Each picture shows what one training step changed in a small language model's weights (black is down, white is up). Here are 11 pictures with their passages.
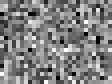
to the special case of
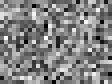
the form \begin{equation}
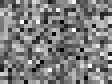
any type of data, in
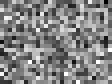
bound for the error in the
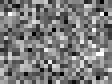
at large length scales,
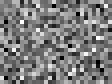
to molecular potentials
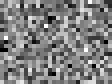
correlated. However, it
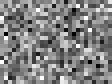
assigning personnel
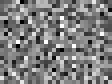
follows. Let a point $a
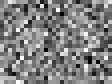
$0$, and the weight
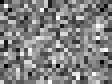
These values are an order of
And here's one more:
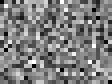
$\bf n$ may also be
